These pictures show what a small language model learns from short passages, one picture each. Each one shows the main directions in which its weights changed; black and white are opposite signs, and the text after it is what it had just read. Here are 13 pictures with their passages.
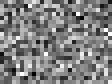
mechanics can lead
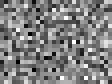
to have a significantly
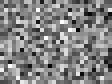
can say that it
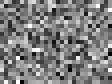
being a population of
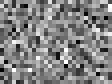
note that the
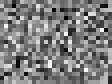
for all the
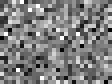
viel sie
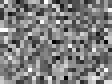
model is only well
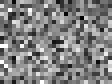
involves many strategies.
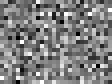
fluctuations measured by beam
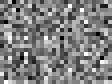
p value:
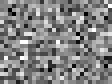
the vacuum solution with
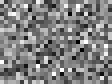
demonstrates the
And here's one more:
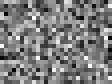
foils shows
